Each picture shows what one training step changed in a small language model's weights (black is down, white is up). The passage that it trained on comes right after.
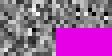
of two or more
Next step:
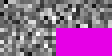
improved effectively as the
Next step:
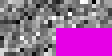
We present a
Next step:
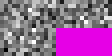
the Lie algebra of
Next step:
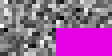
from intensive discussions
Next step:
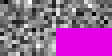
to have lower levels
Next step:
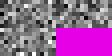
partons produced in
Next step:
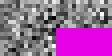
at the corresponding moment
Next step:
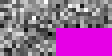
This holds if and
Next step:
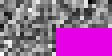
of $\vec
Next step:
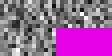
order to state a
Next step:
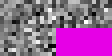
a deformation of the
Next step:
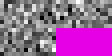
BH mass is estimated
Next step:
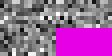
region, illustrating
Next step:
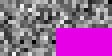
of the solution space
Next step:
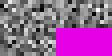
kinetic term are straightforward
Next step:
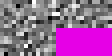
\mbox{ for
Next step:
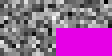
phonons for
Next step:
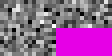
but only relies
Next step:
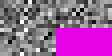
call = Rest
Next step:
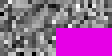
However, in general
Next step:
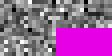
with have answered
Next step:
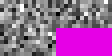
way of generalizing
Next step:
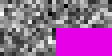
class of exact phase
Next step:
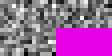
in order to
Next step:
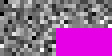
deformations and the
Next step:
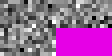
After examining the
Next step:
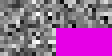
believe that the
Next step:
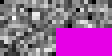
\item For every
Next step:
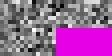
for other code
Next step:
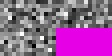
$P$ and
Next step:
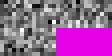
reliably, see
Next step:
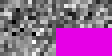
$R$ by
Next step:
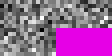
study the covariant
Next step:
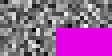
as comming from
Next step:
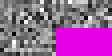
HERA data
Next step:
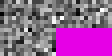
procedure} even if
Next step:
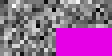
complex dynamical system.
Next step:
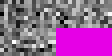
result for the case
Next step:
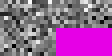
should cover even the
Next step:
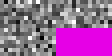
do not include the
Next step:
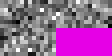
We now wish
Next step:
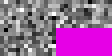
the best of our
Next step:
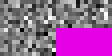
the Lagrangian becomes
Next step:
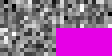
with published data
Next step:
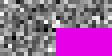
q$ matrix with
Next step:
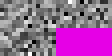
%% %\centering
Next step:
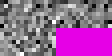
guiding principle
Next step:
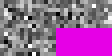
and } \ldots
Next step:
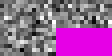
16 points, and
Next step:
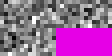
superior properties
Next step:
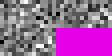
asymptotic speeds are
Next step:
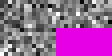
equivalent flux of photons
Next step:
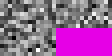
4-dimensional SM
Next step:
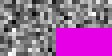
of a sequence of
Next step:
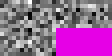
on curves, which
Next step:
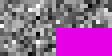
symbols form two
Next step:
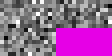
not repeat that
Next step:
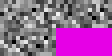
and Dirac Hamiltonian
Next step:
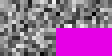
--- at that time
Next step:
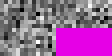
be the finite field
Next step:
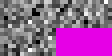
a long way from
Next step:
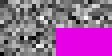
star forming
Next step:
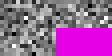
put the bosonic
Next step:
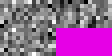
Deep Learning
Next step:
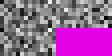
we use the
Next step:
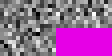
a similar way as
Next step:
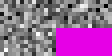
micro lens
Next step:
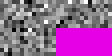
Z$ exists,
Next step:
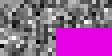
a quadratic homogeneous polynomial
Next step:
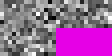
Its maximum relative
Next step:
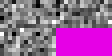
contribution at ${\cal
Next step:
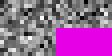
current rise rate of
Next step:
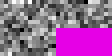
In regard to the
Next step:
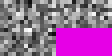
in, and thus
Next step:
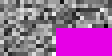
between the required simulation
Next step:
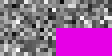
the complex projective space
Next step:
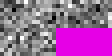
q$. This allows
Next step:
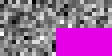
sets $A$.
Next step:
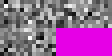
their mixing by the
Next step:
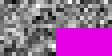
The interference term
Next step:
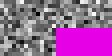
and a strong
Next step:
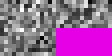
of regular cells.
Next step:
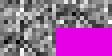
principle, be
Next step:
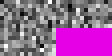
we mean massive gravitational
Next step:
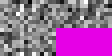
in detail in
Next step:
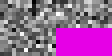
of conventional theory is
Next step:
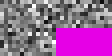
instability of the circular
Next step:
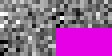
sense made precise
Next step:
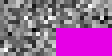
the weights of the
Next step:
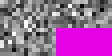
\circ {\mathcal
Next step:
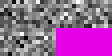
did not distinguish between
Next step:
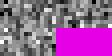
comparable to the local
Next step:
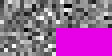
mass density of the
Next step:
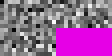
model is used because
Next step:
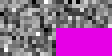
check that:
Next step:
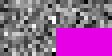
using VMC
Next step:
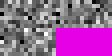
case. The results
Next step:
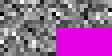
EGB gravity of
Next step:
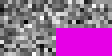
values would be numerically
